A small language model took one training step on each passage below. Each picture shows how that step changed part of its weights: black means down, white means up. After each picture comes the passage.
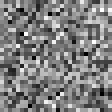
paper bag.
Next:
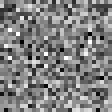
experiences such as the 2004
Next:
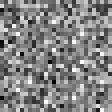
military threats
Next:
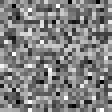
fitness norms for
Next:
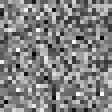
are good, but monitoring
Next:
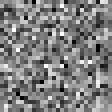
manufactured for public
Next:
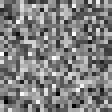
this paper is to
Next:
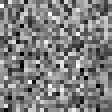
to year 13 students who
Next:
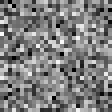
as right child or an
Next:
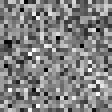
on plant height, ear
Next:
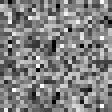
matter perturbations
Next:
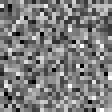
two very diverse institutions,
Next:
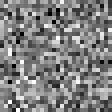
PoP. -
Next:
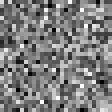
education. This research is
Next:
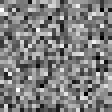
insufficient amount of
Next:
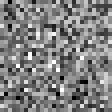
type. Analysis suggests that
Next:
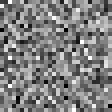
to participate in future
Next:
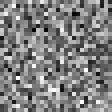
Formal Analysis,
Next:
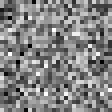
writing the paper is to
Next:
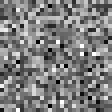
humidity, air velocity;
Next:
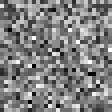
emergent behavior at that
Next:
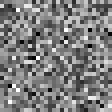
consequences upon the children and
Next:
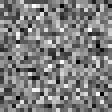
the idea of arrangements
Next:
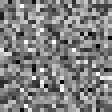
adipose fin,
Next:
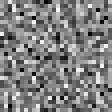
find out the prevalence of
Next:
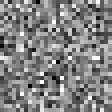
All this creates
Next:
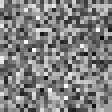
is reflected on her
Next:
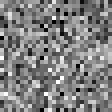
prayed for warm
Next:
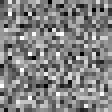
spot H is the
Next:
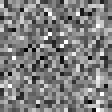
for completion in late
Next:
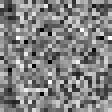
journalist selects the
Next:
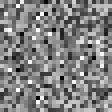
(like shape, color
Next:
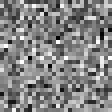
the future PBL
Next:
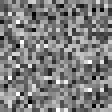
spoke of
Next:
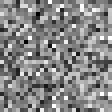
a bright yellow
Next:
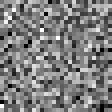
Network*: The detection
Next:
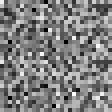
following figure Figure 7.
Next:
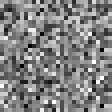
detecting object dimension of
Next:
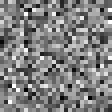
female. Subjects and
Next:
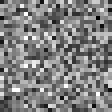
are the rotated
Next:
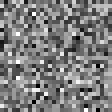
and behind the crack
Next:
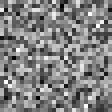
found necessary to use.
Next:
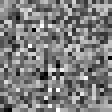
analysts I met
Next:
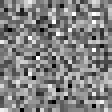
nanosheets into
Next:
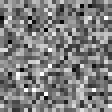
2 showed that the
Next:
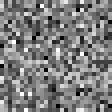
pose environmental and health
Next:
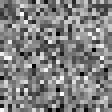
aerosol particles
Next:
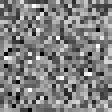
the interest, reply
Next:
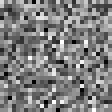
preprocessing before inputting
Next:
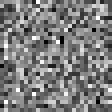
capable of accommodating
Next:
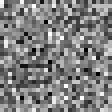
was reported by Liu
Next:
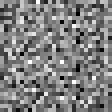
When considering about the food
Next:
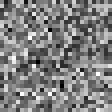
and genetic susceptibility are
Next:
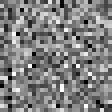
conducted among 50 pregnant
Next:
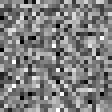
transmitted mainly through
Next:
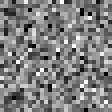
(or distance) of
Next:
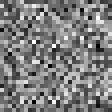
the broader framework of integrated
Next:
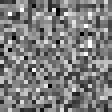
and interpret them in
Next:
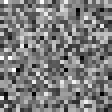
some domains but not in
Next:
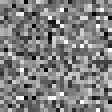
genuine equipment
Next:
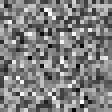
for this research are available
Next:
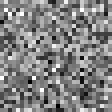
raw pitch accuracy by
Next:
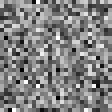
modeling, computational and ICT
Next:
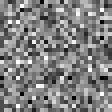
and needle, hand
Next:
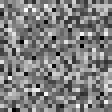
are high due to the
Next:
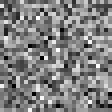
a positive image of nuclear
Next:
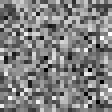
intensity of the all
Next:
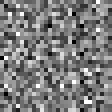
residence, as well
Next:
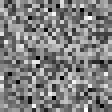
show the comparison of significance
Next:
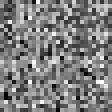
flexible discourse was
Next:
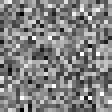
pages are available to
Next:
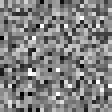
Pakistan Ministry
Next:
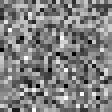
ice masses during the
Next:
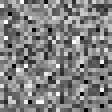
4 different irrigation
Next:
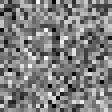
curriculum standards-based
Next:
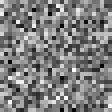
has nothing near the
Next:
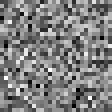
that 62% of
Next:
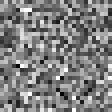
these cysts are
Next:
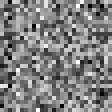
report includes detailed summaries
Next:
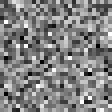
reduction of area,
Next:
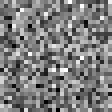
month. Majority
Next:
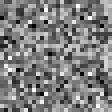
cycle in which the
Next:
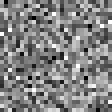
to sex of the
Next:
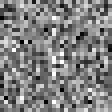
testing just before they were
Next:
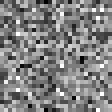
couple stress
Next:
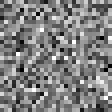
along with the molar
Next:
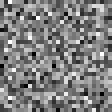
in developing health guidelines associated
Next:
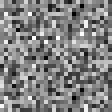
Miguel De
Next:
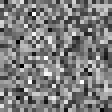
and mapping system. The
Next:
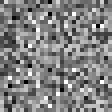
transposition algorithm called square
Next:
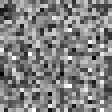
investment is affected by
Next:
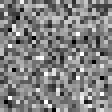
time performance metric and run
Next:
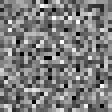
connected to the inlet
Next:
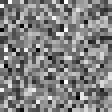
to other students,
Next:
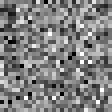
INTRODUCTION Structured data
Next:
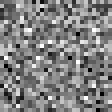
occupation, income,
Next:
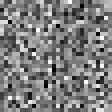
Behavioral Sciences*.
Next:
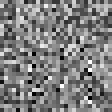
provides information that the
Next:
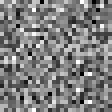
the population manifested by
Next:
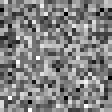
event is also better estimated
